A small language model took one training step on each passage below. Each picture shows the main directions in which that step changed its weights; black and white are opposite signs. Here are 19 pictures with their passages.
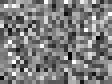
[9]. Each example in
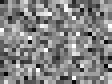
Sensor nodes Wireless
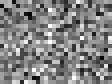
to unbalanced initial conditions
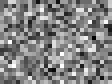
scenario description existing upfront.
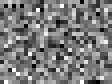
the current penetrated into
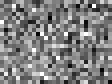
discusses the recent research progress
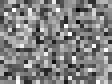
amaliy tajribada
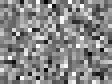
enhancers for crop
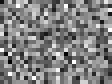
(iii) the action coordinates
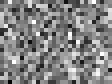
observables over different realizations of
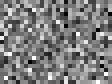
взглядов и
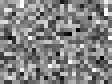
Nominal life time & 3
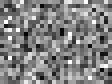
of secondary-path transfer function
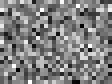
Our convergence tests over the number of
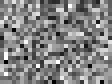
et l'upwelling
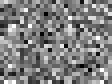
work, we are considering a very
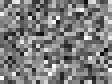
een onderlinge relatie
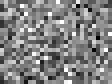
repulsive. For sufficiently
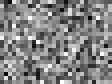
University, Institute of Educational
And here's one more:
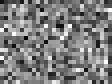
ranking, variables may be more
